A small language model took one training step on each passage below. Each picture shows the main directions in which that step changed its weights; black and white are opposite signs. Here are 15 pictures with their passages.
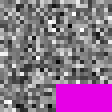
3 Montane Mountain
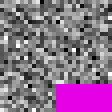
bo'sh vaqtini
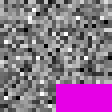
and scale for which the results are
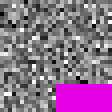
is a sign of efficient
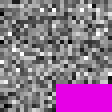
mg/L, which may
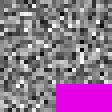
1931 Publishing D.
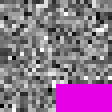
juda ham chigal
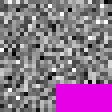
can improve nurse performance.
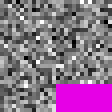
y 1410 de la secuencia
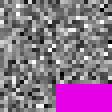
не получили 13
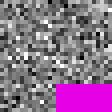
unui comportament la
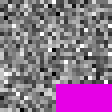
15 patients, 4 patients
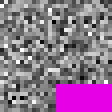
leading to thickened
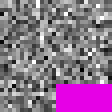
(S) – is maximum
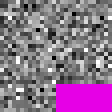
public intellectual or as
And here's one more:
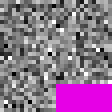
"sochilsun" bilan
